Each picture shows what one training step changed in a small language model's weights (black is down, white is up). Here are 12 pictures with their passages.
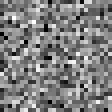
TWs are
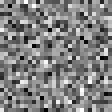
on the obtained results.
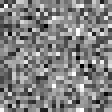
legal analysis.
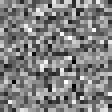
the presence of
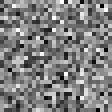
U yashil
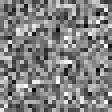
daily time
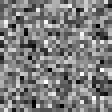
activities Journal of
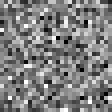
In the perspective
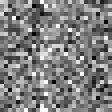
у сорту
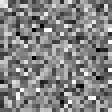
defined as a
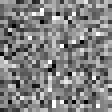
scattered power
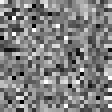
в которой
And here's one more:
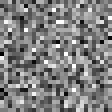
capital Table
